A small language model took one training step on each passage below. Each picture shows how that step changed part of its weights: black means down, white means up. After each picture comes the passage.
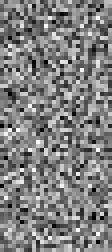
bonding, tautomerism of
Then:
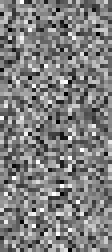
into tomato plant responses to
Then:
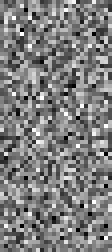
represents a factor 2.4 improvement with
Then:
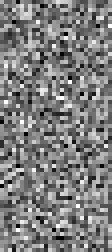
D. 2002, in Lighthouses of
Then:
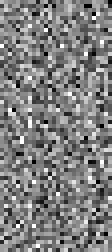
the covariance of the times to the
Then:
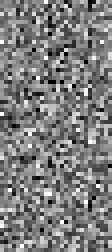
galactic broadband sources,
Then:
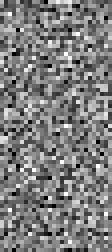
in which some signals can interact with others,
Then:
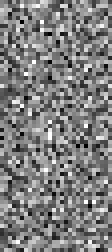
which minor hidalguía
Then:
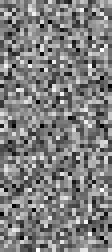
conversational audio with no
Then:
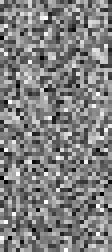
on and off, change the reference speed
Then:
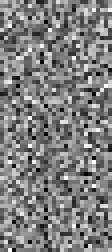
the end of the transaction after is has been
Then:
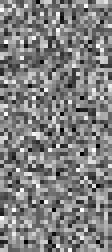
spin current in GeTe is opposite
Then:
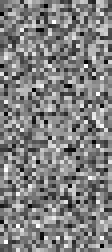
problem is solved in a predictive control
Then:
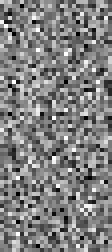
Incomplete or complete primary
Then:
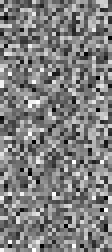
a large number of simulations requires a computing
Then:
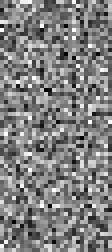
in different regions. [13,14] However,
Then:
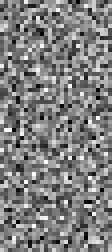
is larger than the amplitude of
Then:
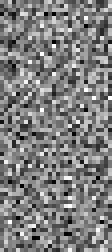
It is thus important to develop a common
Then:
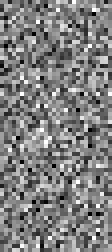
sense of urgency towards the
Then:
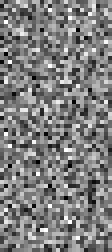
School representatives also geared
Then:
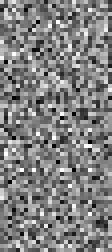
by examining aliquots of reaction
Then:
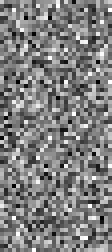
the Model: 10: Reshape the
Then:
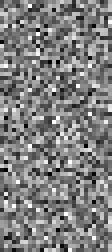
\begin{equation} L(T_{\rm
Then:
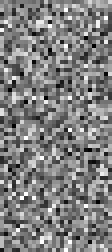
their shells, the study implicitly
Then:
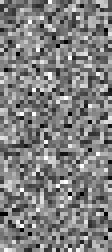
the impact of gain or loss on
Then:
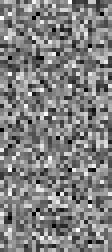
velocity, but the broad, faint
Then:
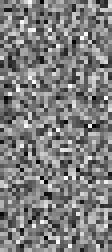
percent of the projects financed by
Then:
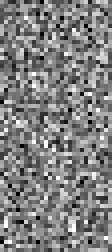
comparison of both the groups, in plating group
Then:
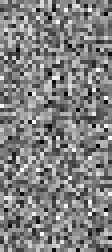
upon personal mode (walk,
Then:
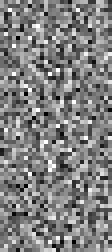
However, the predicted trajectory by
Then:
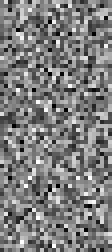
condensate and the anomalous component
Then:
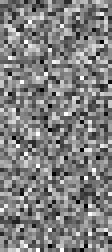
saving time and energy. Here are some
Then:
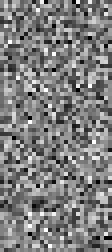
personal level or a social level?”
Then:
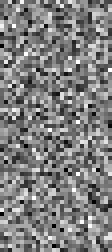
with an additional factor of 1/2, to
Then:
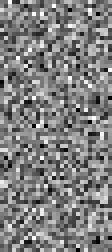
the bulk modulus in our model
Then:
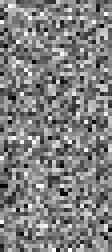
research landscape, uncovering
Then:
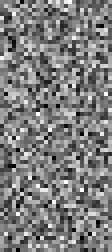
in 2022) will be organized around the
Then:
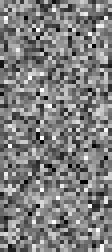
a pixel deviation from the modelled
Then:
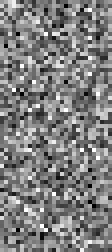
encoding and encrypting the
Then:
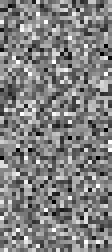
new timetabling strategies with different
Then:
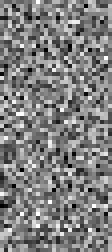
Two of the flares were observed only with
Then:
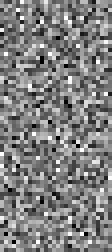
of all the constructs. As previously
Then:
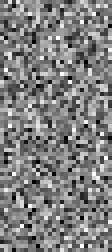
are assumed to be isochoric
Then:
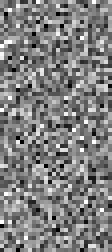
challenges faced with the onset of
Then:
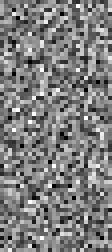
on ErCo$_{2}$, it is possible
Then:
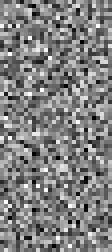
the separatrices from one magnetic domain
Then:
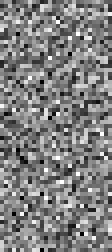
the very small pressure scale height at that
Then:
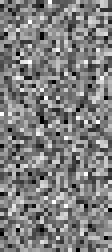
there is a statistically significant relationship between economic
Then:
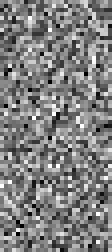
the adaptation of QCD and QED
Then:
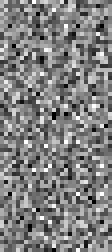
of substrate are above the melting temperature.
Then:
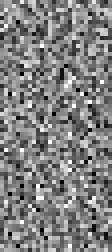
to the data product of such a survey,
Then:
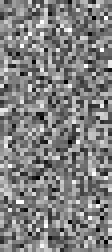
is coupled into the second mode. Properly
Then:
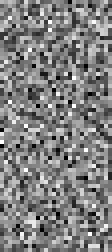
the collective excitations arising from the
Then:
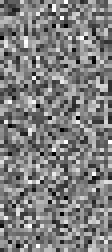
connects the Amsterdam cultural
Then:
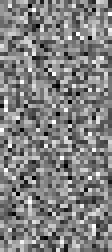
Conversely, by adding this admixture
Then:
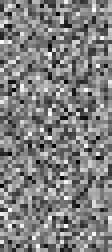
the Risk of Impact of
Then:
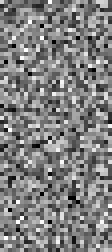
the optical field. In order to describe the
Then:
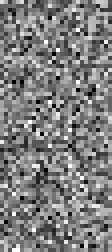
materials to maximise the reach and impact
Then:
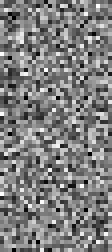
that would guarantee the right of
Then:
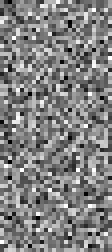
or that the Sedov-Taylor
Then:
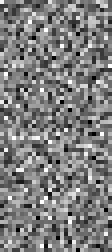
the error bars are the standard deviation.
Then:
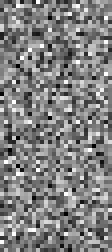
the other hand, the condition of detailed
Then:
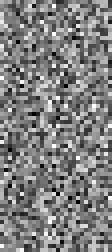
multiple virtual machines, each
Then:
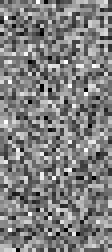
attitudes. Additionally,
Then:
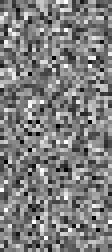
a single endothermic peak at 469
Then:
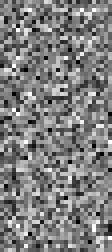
ViT Vision Transformers
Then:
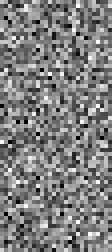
effectively deliver their lessons.
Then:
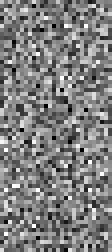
results of the work are applicable to any
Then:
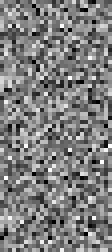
being the number of lattice sites
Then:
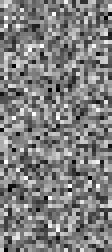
aperture in the wall of the
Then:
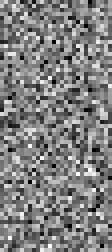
facilities are substantiated. It
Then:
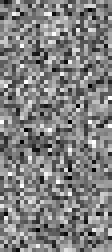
and their products stimulate the brain
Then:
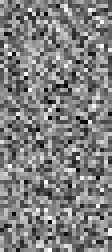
is situated above the basal layer.
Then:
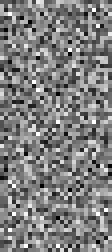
LEARNING AND
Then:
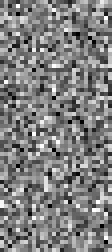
particularly strong finite-size signature of the
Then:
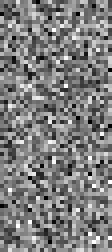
Al Azhar University, Cairo,
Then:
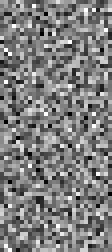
directly translated as a weight in
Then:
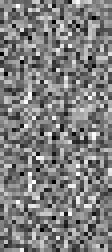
To emit energy, an atom must be
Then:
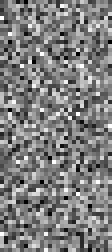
3. Multimodal annotation
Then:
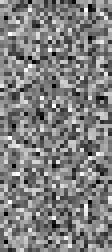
is very appealing. Indeed, current
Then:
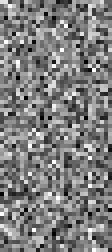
and (V--I) colors. Based on
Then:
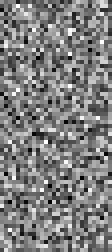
are tedious computation wise.
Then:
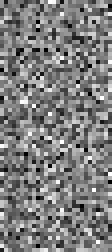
the helicity and polarization basis are
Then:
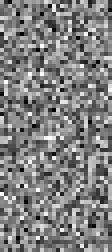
interference during labour, better
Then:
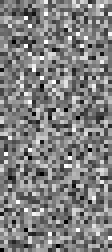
function potentially inducing apoptosis
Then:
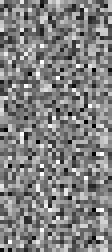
of network structures, i.e. the
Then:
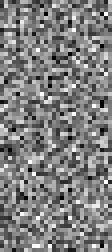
natural exponential function, $\odot$
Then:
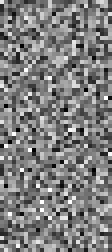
must be able to adapt their
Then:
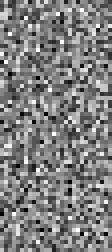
spectroscopy indicates that this object could
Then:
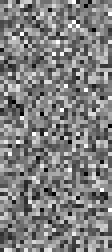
staff in two faculties
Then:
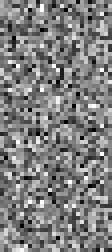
from a traditional market. The result showed
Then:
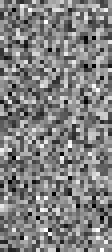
transfer from the porphyrin
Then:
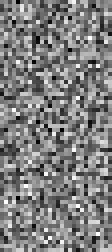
K, causes the anomalous
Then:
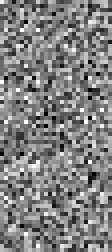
coding with $p=32$ and the
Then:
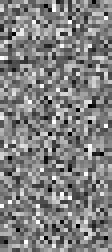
walking time for each passenger is
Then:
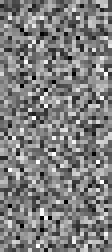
find an efficient solution to this problem by
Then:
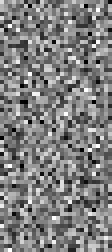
is rainfed crop in (bari)
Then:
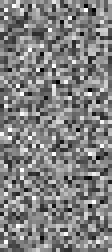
the context of their research in terms of cost and
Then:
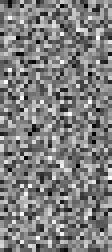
of Interplanetary Travel).
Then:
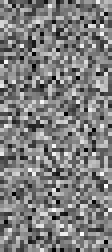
of the measuring hardware, and
